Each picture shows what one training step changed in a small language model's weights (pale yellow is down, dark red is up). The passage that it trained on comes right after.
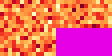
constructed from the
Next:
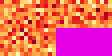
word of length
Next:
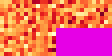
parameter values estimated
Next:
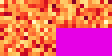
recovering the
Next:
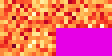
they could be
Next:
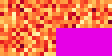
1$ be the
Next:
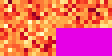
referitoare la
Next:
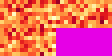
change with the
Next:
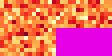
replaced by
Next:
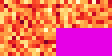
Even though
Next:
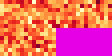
a diameter.
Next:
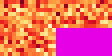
a matrix algebra.
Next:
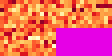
with respect of number
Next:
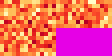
a variant of
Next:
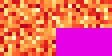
for the difference in
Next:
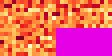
with the following
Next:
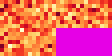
if $p
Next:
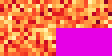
is dependent on
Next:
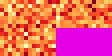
na Atenção
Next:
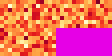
arXiv preprint
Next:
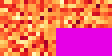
current technological
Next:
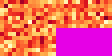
a dcha.
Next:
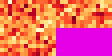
means that we can
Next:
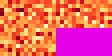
the length of the
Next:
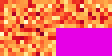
world but
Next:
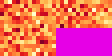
This implies that there
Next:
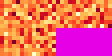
different category than
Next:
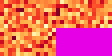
the asymptotic
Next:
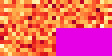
an ideal
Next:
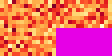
finite element spaces are
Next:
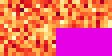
is the graph on
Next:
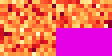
cases. \bigskip
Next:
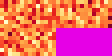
we focus only
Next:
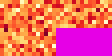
assumptions and
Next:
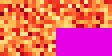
in the obvious
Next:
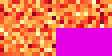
random set function
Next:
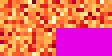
chosen application
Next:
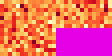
arms control
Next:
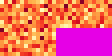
vertex can be
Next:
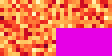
from the axis
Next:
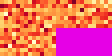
method, and
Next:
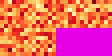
dependence of
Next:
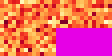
figures of
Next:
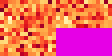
in social
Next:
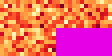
que indica
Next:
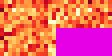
(by relation
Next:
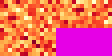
recovery of
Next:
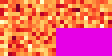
the CMB
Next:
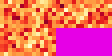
configuration should be
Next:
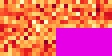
has winding
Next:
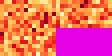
was established from
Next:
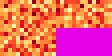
uniquely determined
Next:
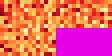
the following approximation of
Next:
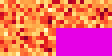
Nebst dem
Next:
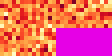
orbit, give
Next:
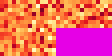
article ends
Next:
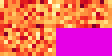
loss from directly
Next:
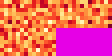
focus of a
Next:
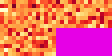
higher in quality
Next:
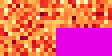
except for the
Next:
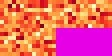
particles with the
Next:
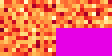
of anabelian
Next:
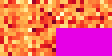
takes place
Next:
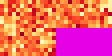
to a more
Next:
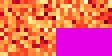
save access
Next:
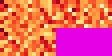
и умение
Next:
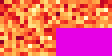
then the operators
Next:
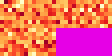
panellari –
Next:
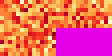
leading to
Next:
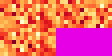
also known as lattice
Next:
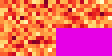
I and V
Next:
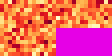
We may remark
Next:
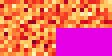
solar model
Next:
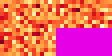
the following.
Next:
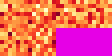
analogous results
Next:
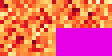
не может
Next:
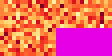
its sign and
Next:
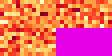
the PDF
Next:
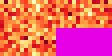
latent heat
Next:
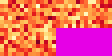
is $\infty$-
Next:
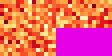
a special place
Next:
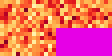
$A$ be
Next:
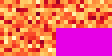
strategy of the
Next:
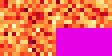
Aquino y
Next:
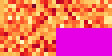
initial spindown
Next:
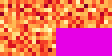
on the parameter is
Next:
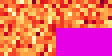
dilational type
